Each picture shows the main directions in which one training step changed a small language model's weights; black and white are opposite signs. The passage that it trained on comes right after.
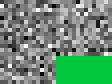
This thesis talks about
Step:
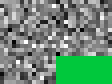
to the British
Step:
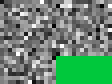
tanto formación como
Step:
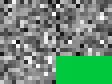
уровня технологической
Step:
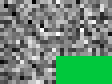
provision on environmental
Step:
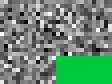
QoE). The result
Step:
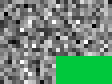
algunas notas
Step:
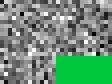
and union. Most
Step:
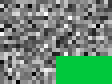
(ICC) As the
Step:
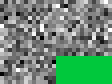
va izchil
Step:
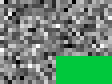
(which include
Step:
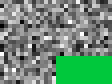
increases nitrogen
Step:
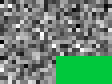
as physical causes of
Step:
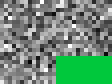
(n) TI
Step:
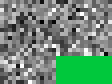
state secrets,
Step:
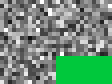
to a boiling
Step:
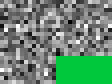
THE WASHING
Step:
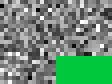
She was the PI
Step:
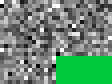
the MIMO to be
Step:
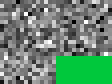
experiments with ocean
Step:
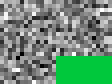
approaches can be difficult
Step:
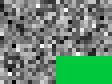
y sociales, fue
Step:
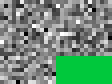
kidney diseases
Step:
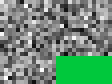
evaluate their mechanical
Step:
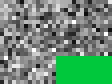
financial support from the
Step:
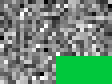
підприємства з
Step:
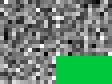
constituem uma rede de
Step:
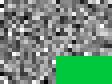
k corresponds to a
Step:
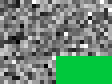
life of modern society are
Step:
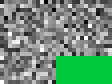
amuralhado do
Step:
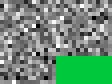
benefits. The
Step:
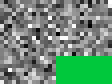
tension are on the
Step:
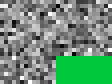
the second round, about
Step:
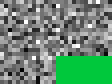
zien, maar dat
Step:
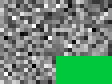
we presume that S has
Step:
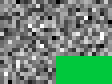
final restoration options
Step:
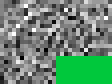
photographed in
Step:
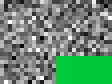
water activity at doses required
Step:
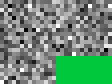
toast to someone they
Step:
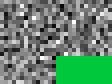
pul birligini
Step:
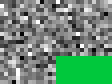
t-value is
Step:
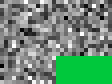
status dos direitos
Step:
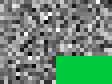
wet evil, against
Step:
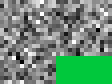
a slujirii
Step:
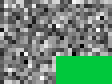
o divino” por parte
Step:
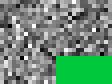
se as melhorias
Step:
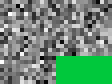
the capillary.
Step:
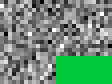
berilganda kelib
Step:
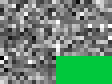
view overloaded
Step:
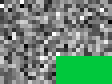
информацию о
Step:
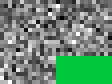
was witnessed in
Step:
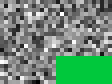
around Central
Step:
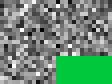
the gradient of the
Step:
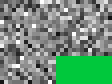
of recycled
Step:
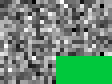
va vositalarni
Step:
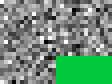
understanding as well as
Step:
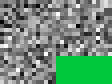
Studies Addis
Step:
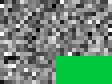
the data related to the temperature
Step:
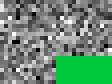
quadratic mutual
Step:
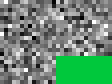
Karimov M S
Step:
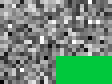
shows a possible long term
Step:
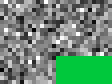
Monitoring for
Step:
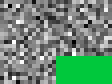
reunião para
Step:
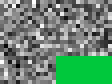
of Rognidan &
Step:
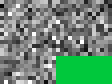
communications industry because
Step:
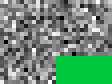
identidade social e da
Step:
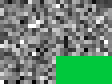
Pal , Shashank
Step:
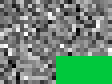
are increasing, there is a
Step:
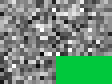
terms of capacity curves
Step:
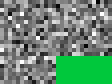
xulosalar berish
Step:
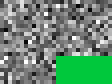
An operational food systems
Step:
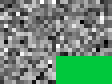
Sustainable Hub
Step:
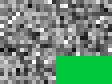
moist, so as to
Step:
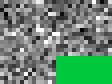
than the cut off mean
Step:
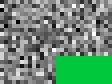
aplicação de
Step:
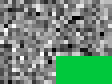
(from Weston
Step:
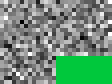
during their efforts to
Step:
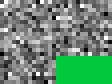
between mean shimmer value
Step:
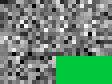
stability. variables for
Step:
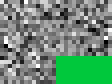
trial 1 day after
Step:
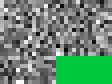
creates a lack of
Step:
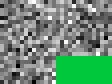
contesto associativo e
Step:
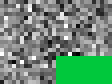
a whole, not to
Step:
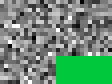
Secretaría de
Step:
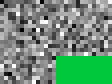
minute it would travel
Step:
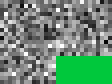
sumber panas
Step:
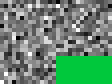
the breast and the
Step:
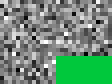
of any country.
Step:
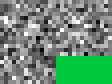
Fig. 2. There
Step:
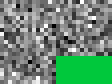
el carácter
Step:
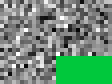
whole body, such
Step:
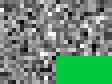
рақамӣ ва
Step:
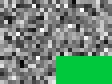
able to regularly
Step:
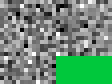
das democracias
